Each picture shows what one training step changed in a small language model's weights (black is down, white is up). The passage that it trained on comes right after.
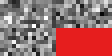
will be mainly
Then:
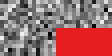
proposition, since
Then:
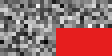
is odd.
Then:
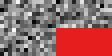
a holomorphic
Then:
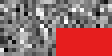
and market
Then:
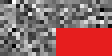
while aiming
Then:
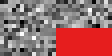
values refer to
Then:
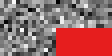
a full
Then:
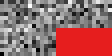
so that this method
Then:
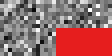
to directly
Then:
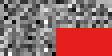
aged between
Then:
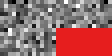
whether that
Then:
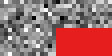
distributed random
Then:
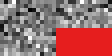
a nonzero
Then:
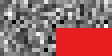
of developing
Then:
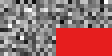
organs of the
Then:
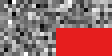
for each $m
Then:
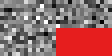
the educational
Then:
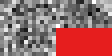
the last
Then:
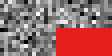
find for a
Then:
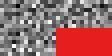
the average
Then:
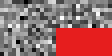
just means
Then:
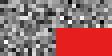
obtaining the
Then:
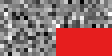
the ideal $$
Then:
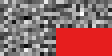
focusing on
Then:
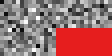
the remaining
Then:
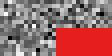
is obvious that
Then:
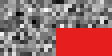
applications place
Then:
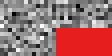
Yoon et
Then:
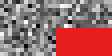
do at work)
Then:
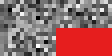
other optimization
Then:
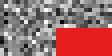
there exists a
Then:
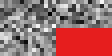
as stated in
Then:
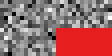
0$. Since
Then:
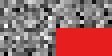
financial support
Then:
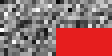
solution of initial value
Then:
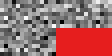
depending on
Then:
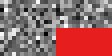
although it
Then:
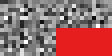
testing and
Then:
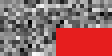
then the system
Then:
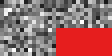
in the plane
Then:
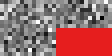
proposed by the
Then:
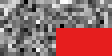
to Hand
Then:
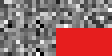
Since then,
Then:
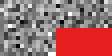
number of complex
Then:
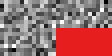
J. of
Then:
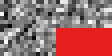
tool or
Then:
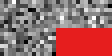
a function space that
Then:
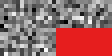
separation of
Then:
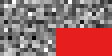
they show some
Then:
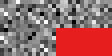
base was
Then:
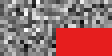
the largest
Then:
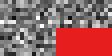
chert D
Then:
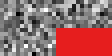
are placed
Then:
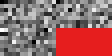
solution of this equation
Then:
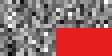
of sight
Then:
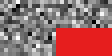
is essential
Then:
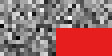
dimension thus
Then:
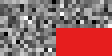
ranges. -
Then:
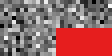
normal stands
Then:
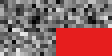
Model A
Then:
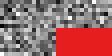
fact, Lemma
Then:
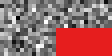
the terms in the
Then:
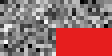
random variables.
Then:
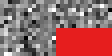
the personal and
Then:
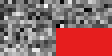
a canonical
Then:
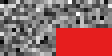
used is determined
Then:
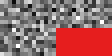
2} Let
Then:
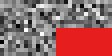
which the group
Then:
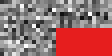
research Year level
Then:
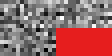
has been developed
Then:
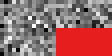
them. At
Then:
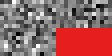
their social and
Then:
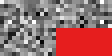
taken from
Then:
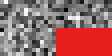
clinically used
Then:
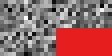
edges than
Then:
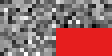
According to
